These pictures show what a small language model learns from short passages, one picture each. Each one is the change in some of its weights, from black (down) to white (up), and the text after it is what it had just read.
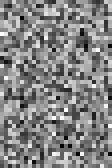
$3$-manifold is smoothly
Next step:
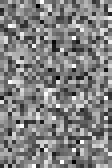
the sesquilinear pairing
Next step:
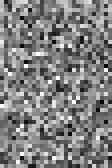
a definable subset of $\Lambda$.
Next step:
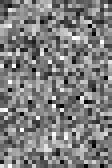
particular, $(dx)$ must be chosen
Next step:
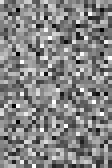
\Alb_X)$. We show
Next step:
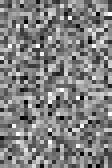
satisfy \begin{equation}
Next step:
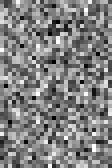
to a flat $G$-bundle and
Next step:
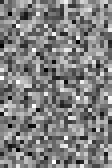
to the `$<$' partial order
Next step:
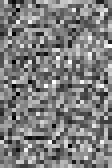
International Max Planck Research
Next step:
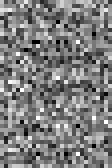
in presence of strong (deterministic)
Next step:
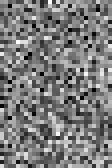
consider the Sobolev inner product defined by
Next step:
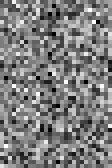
the series and is devoted to the
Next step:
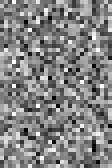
nominal capacity $T$ of
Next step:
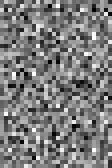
system of two PIDEs,
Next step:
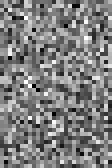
manifold $M_{as}$. More
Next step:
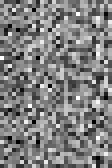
\qed } \title[Invariant
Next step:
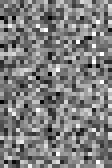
and accuracy. This work is devoted
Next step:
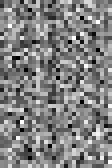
threshold, or as a sharp phase
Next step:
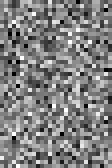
grid point for $\nabla^2 u
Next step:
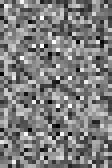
have touching plateaus.
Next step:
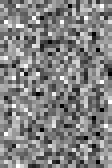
events the system at time $t$
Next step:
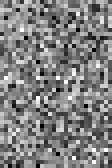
of the operator $H$, see
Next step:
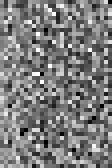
(\ref{equation}) satisfying
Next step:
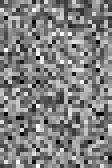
$\varphi _1,\dots ,\varphi
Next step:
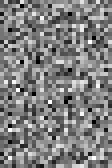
\times \mathcal{R}
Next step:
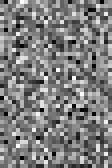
d'un anneau de
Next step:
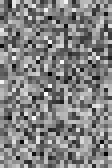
set of equivalence classes of symbols is
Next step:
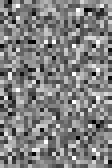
\to Y$, and denote
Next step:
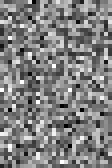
$m \in \Z$. Then
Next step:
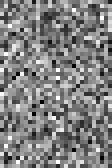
domain discretization), compared to the ODE
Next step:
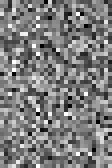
consequence is that the above convolutional networks
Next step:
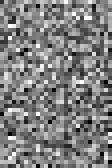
C$. Moreover, according to
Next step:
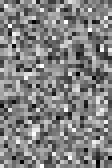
that $f+A_\QQ$
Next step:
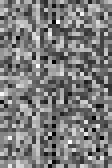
to one in the definition.
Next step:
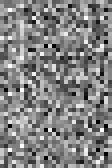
in this special case we have the following
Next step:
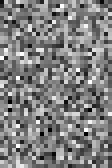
$p$ grows. For the
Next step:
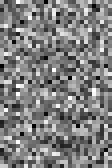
divisor has strict normal crossings. Let
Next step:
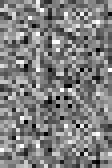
arriving at the bottom, it gets
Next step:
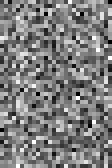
in the following table: \medskip
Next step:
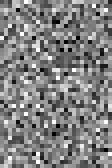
on $\ggo$, we define the
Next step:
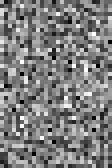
to a foliation by planes containing
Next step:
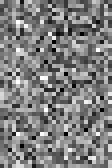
{\bf 4. Proof of Propositions
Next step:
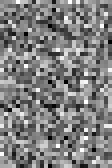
correspond to bases formed by vectors
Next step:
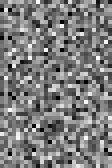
xt}dx $$ is the Fourier
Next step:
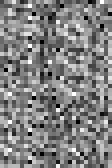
Functional and Compactness of the
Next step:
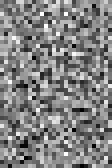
V_1<\infty$. The quantity
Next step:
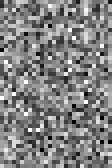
V) > 0$ are called the
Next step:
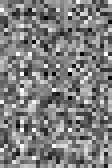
in the following way: Every time
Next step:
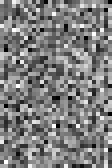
is law-preserving. Let
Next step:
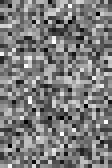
then supported on $\partial_{\beta,
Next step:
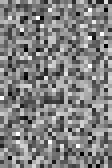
scheme \begin{equation}
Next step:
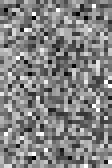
of $N$, as explained above.
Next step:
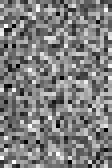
\end{definition} We can now
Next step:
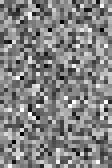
constants} Let $C_n$
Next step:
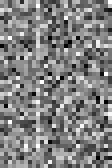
presented here in 1992, and at
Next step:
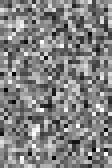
the case that $f$ is not
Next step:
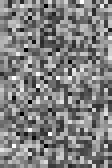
first of all bosonize the
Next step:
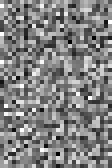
x \in \tsd : x
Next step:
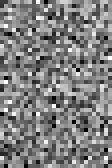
equal to infinity. Restricting the
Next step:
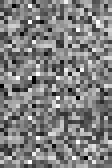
solutions to fully nonlinear elliptic equations}
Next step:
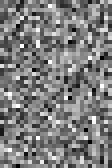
Then, under these equivalent conditions, the
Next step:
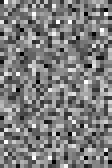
obs/cont index} When the
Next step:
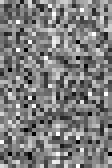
We begin with some remarks about such
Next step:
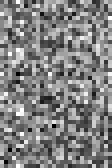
the pruned graph below.
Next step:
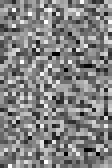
\noindent Stephan Baier
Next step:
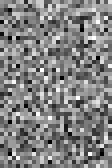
sigma} \left|
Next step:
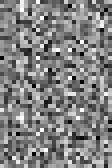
has clearer geometrical meaning
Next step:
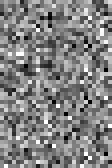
the clumping are infinite,
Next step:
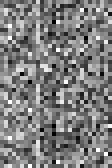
one another, corresponding to the stable and
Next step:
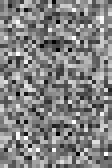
adopt the standard conventions
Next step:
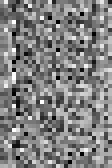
consider state-dependent networked dynamic
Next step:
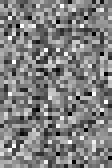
proof of Lemma~\ref{inter}.
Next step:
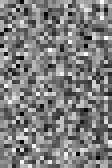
we depict the convergence rates in
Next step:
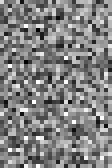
are now ready to describe our
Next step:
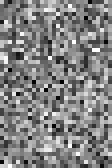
\par $(4)$ Let us consider
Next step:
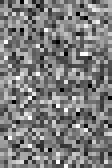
be two functions on some complex
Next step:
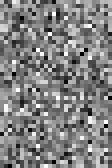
exists an $M$ so that for
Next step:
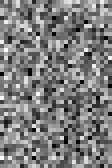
from $M$ to $N.$
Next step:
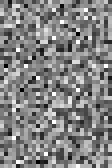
T')$ that carries $\Delta$
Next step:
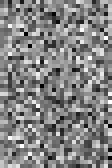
the two sources as
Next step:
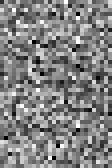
(3.9). The special case
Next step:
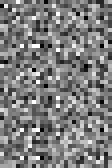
Furthermore, the solution satisfies the estimates:
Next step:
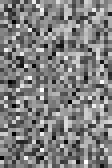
\leq W $ } \STATE
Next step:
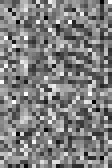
grâce à
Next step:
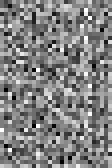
definably compact abelian groups, the
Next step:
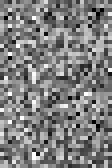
\Omega$ and its speed of
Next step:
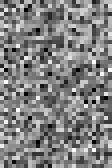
would lead to the loss of
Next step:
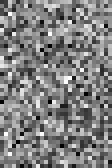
first letter in $w$. The
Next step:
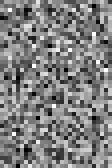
process with zero-mean,
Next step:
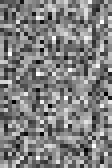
between closed surfaces there are easy necessary conditions
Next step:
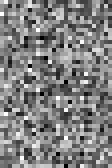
function for such a case, the objective
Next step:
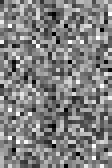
being close to the upper bounds
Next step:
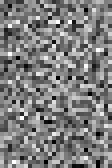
Keywords}: coherent configuration,
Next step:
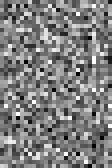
property. Since $K$ is connected
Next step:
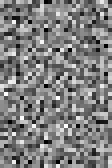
Berry-Esseen bounds without
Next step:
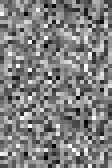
more general. The price to
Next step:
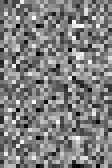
K\ten K' =
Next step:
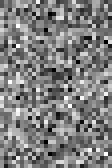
the action of the Dirac operator
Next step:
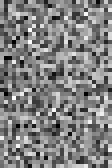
\end{align} It is worth
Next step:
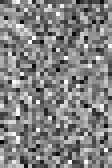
skew-symmetric $2$-forms on
